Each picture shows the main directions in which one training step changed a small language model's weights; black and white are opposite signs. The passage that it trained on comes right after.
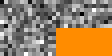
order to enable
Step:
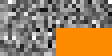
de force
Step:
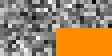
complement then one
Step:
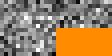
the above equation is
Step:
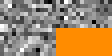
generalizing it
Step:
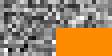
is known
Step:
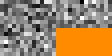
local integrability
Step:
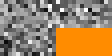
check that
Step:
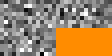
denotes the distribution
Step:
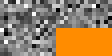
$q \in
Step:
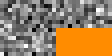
a unique matrix function
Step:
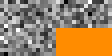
First we
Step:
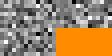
are uniformly
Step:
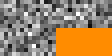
same degree (or
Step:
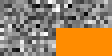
compression and
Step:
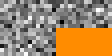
a differential
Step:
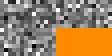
$y \in
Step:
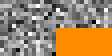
provide examples
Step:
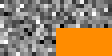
Further, we
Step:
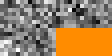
show that, for
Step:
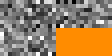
function is generated from
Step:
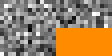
form a dense
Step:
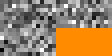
it as a
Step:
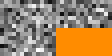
shifted line
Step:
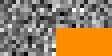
a point, and
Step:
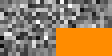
we know that
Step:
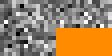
X$ be the
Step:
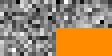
by NIH
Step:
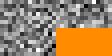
we obtain that one
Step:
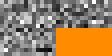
the rational
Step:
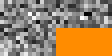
we see that
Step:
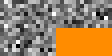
Denote by
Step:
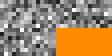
the following conditions:
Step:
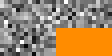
this norm is
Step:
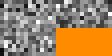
gaps of
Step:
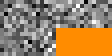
number, we obtain
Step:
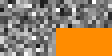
$\C \oplus
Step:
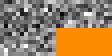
that even if
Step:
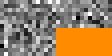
differences of the
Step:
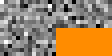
call them
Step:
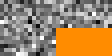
surgeries bounded
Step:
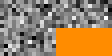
algorithm for smaller
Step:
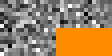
H$ we
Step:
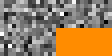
is big.
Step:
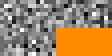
form a regular sequence
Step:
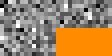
\ \langle \{
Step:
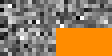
\pro Let
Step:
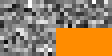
has a rational
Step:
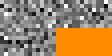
clear. For
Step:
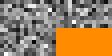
solution satisfying the
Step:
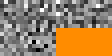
at bus
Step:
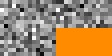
\pi L}
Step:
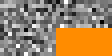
assume CH?
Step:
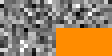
representation on the
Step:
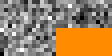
to the system
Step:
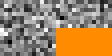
orbit in the
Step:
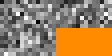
Banach algebra
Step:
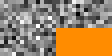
the boundedness of
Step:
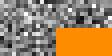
unit in the
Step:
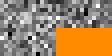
the category
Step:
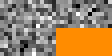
one on the
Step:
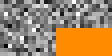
trace side.
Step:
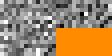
this we obtain
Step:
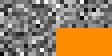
linear. Now
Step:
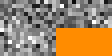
less restrictive
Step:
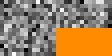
expand the
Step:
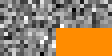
far, and
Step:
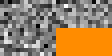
ask what
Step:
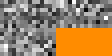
when $ b <
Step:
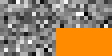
$X$ will
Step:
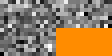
$L$ be
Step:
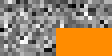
that $f$
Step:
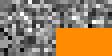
with the time
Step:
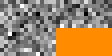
RBF for
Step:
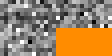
$C$ such
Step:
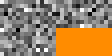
constant for points on
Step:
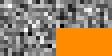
respect to the natural
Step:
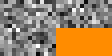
minimum, can
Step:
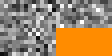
operation of
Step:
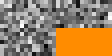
going to
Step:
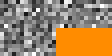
reveal two
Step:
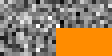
the linear equation system
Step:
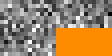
use either
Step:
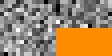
following assertions
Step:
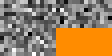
is generated by
